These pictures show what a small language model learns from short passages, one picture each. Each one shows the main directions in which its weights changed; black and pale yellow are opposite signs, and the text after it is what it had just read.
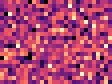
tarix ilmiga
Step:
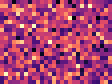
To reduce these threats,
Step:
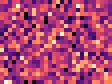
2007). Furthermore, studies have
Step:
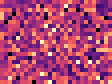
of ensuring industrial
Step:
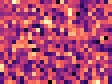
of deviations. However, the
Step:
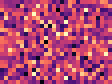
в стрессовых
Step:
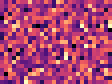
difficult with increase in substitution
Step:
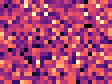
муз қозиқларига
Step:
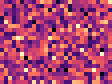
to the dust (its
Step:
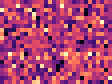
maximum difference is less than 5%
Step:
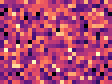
mirror quark. The
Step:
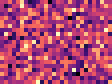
To address assumptions \#1
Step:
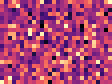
evaluate the performance of Steel
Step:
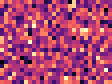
following past H2020 projects
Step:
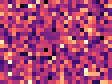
результаты по
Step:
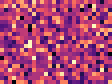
rabbit patellar
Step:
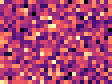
de Doca Street,
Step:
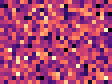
of Surgeons) Part
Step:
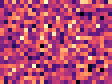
distribution for which all cumulants
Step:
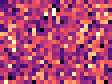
in the periodic system, is known
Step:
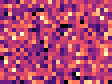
incorrectly? 2.3
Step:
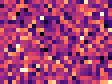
expect that there is a threshold
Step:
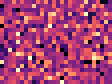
each waveform based on charge integrals
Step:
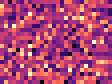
originated from middle
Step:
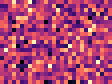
monolayers, powder
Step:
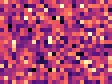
the active substance
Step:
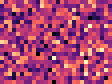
SECTION A:
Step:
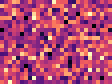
bolalar orasida
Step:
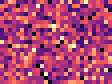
It displays a complex
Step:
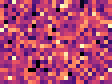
it is unknown, it will
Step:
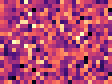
in the gaseous phase and
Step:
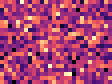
a descrição dos
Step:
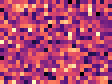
Así, el Archivo
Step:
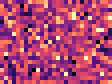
of hostilities has been
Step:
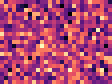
To study the possibility of amplitude
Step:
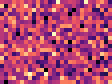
in figure 2. Figure 2:
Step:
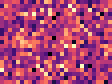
component by $\lambda$ is introduced
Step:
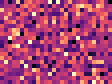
TLC was done on
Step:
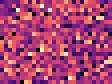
with stakeholders (format
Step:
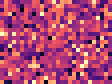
a man anything; you can
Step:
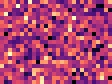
Kapitalida davlat
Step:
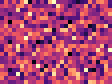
can often be treated with
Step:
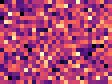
Alcaçuz comemoram
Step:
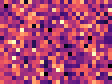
and an important facility of
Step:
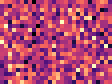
instituti 3-bosqich
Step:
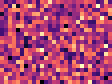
As a quality assurance test of
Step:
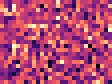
USA⁷. The combination
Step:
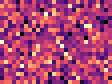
перспективи –
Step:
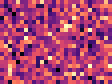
the selected characteristics of the
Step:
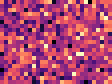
is an energy of particle 1,
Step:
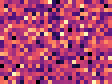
(ω). The interaction energy and
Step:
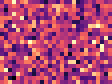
entry. The layer between the
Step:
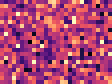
Although this threshold
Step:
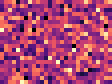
we need a quantum encoder
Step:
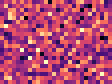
possesses high complexity and
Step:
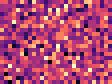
the Euclidean time direction
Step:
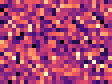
их статуса.
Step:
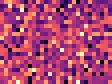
bilan o‘lchanadi.
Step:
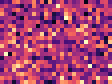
interpretation of these terms in the
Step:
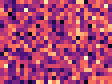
key that produces a fixed length value
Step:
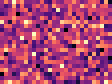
0$. % We have a
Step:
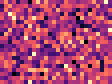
paper using the data provided that
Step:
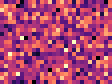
have a strong effect on the overall
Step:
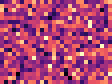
seja precoce ou
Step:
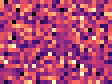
3. LOGISTIC
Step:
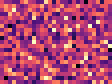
and photoluminescence
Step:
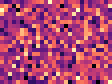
accuracy of 2.6\% can be
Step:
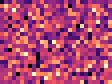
central para la Generación Z.
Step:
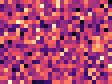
field on the left edge. We
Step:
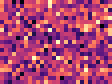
therefore we have \begin{eqnarray}
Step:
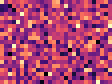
c. 50]. The characters
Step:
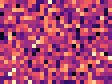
our understanding of the underlying
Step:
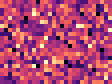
Your e-portfolio
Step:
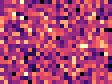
\end{aligned} \quad
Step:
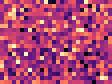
severity and the outcome of
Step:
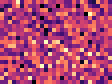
Новосибирск 6
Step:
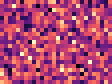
} \caption { Pair amplitude for
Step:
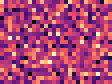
Staff Retention in
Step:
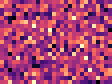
is shankpushpine and
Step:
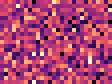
9, ASM Metals
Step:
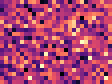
o'z ichiga
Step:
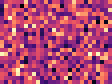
education inside the classroom and
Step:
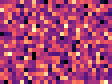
қора ипдан
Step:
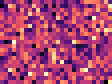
\fftblock + 2
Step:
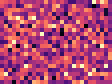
delays the adoption of technological
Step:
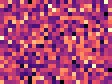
shows the antenna temperature differences
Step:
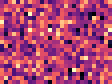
\text{ if $n\ne
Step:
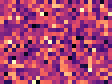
frequent, and potassium or
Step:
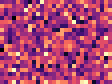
a failure to achieve the desired
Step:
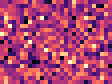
чорного кольору
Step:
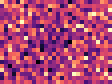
the results, stable silver
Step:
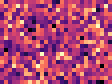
City. FINDING
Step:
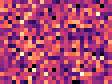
[1]. Yangicha
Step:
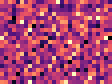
months. It affects
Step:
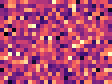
в предложенной
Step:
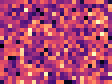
constructing of reality: a
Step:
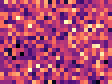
author or one group. However,
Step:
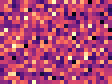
case, the maximum amplification occurs
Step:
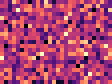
secrecy capacity.
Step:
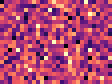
" Bolalarning esida
